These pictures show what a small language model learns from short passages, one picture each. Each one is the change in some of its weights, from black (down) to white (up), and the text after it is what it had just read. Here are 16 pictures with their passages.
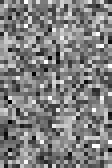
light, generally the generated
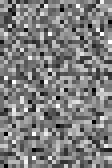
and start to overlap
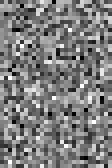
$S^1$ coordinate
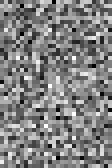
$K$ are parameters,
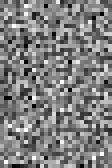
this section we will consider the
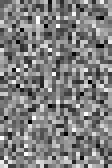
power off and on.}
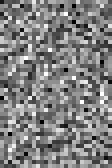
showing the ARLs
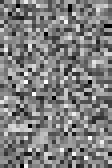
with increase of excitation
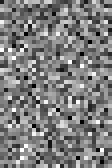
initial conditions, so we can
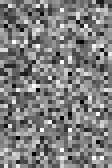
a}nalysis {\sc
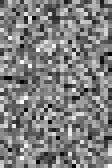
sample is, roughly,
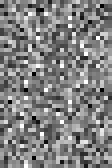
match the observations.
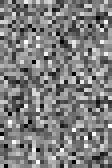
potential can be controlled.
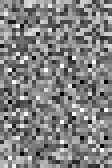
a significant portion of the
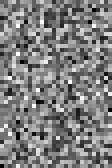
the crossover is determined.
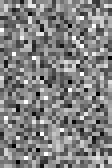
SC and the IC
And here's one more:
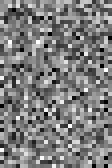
This enables a direct observation
